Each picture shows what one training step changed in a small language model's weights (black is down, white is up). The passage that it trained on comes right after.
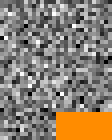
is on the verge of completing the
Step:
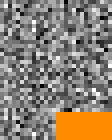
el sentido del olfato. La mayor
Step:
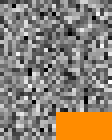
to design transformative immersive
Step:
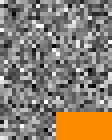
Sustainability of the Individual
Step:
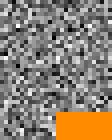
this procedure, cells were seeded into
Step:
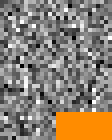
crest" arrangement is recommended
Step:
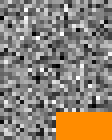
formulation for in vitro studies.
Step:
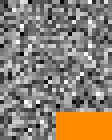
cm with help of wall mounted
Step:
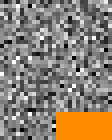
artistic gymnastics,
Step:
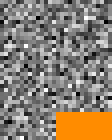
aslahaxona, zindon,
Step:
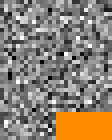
coli spp* cfu/g,
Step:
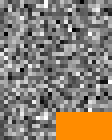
emasligimiz va hech kimdan
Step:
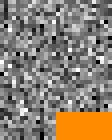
in the natural and concrete sciences. All
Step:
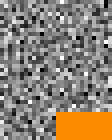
portion of liver and extended life
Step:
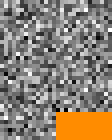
to identify crime. Practical
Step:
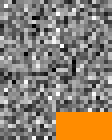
effective dose equivalent resulting from
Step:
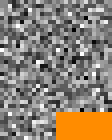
public services, making the role of regional
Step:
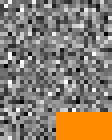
da Mudança na análise dos
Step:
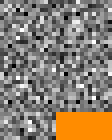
*ACADEMICIA: An International
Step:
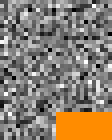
themselves (carbide grains
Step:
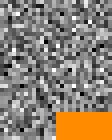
diversity and antibiotic resistance
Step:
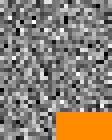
segments of phrase length in a
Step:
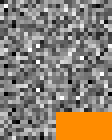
little with 87% of all
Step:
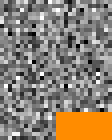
prediction models required huge amounts of
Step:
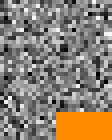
подолання бідності; подолання
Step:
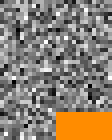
не допускающего
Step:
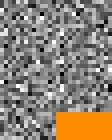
o‘qitishda o‘quvchilarning
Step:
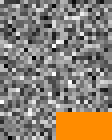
each plot. The harvested
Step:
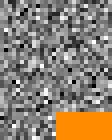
changing public behavior. The informal waste
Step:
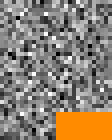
cellulose (Avicel),
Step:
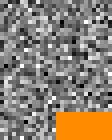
где, V - объем
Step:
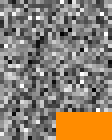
over several substrates (A. Picot
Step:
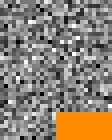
public - ◆ **increased
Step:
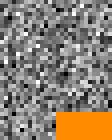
with electrified propulsion ¹
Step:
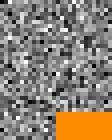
japonica*, se evidenció una
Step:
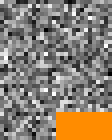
xususiyatlar, bolaning
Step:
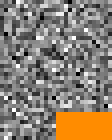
water and aniline on the conductance
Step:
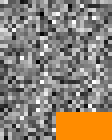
two successive determinations (1 and 2
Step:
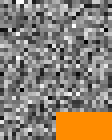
13 rural project pilot regions in 11
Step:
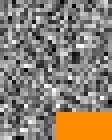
necessárias para identificar a causa
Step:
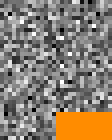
pandemic (Antonescu,
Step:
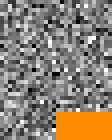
substrate are indicated, which is quite
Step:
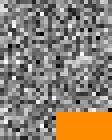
complete activities; 5. identify resources to
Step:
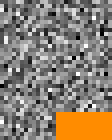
beradi va keyingi masalalarni
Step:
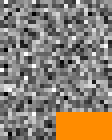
для визначення параметрів
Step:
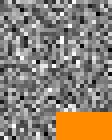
cell membranes [12]. Researchers reported
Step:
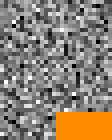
a space where the transfer of accents from
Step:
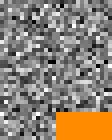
with the inculturation of the gospel
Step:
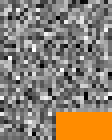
any non-zero pure rate of time
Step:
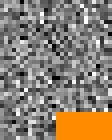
as 1) **physiological approach** –
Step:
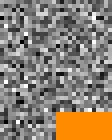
HEIs’ pressing global challenges. 2
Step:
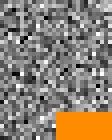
qurilishida bilasizki eng
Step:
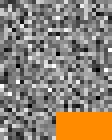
practices, revealing tensions and
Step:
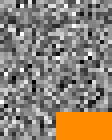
las circunstancias de distanciamiento
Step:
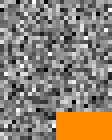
indicated the source of the samples collected
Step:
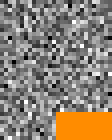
Key words: history, methodology,
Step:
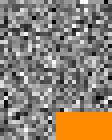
by our Christian pastors is
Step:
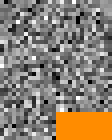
Overall, the advantages cover
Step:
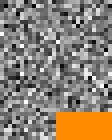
of epigastric pain,
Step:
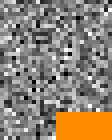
S. C. Enhanced recovery
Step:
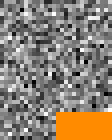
S. (2025). Exploring an
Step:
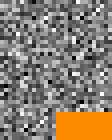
masyarakat. DAFTAR
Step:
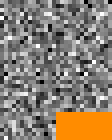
eigenvalue of the Leslie
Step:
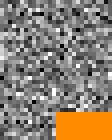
бугунги тез ўзгариб
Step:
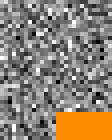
Suggestions for Further Research Les
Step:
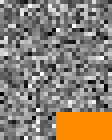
is the distance between i and j , thus
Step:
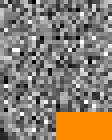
собой методический подход в
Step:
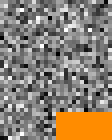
Partner Focus License Code
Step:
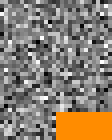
in the testing of a scientific problem, in
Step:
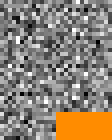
ishlari va qurilish materiallari
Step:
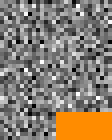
atamanı adamnıń atı
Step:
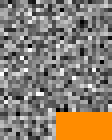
могут быть созданы
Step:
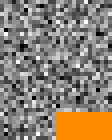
a communication link using these frequencies is
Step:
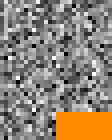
to include non-harmonized data.
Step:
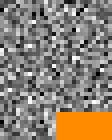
qarorlari hamda 2018 yil 2
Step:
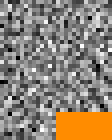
new characteristics and, accordingly, new approaches
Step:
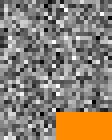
1780 da Luigi Valadier.
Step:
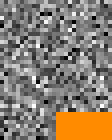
bo'ladi. Ko'zlangan
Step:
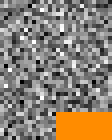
the mistakes I have made in this
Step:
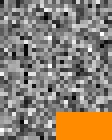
dat schaalvoordelen -
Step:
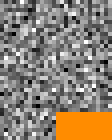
participate for four weeks. [13]
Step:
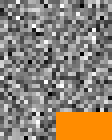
von Dienstleister:innen
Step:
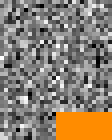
large time base. When calculating the
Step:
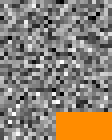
5 dB backoff as worst
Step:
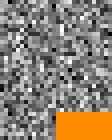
Aliyev B. – Doctor of
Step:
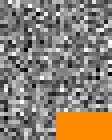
of 608 healthy German adults
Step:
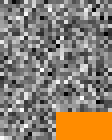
at the same time as it conveyed the
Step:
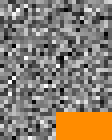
use of carbonaceous based materials as
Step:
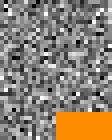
abattoirs, followed by
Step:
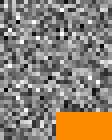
efecto muy marcado en el
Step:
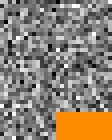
measured in grey matter using multiframe
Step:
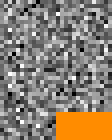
of every third dipole by a
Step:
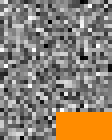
and Scots pine wood
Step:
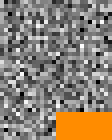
percent agreed that E-safety
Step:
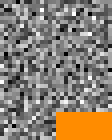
ham omonlik yo'q, deb,
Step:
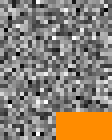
entanto, se tinha esse
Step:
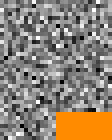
are infected with HIV worldwide, and
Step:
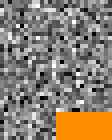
scaling a server (at least, to
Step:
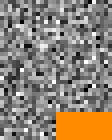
needs, is a matter of pivotal importance
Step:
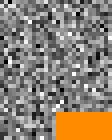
na formatação da família.
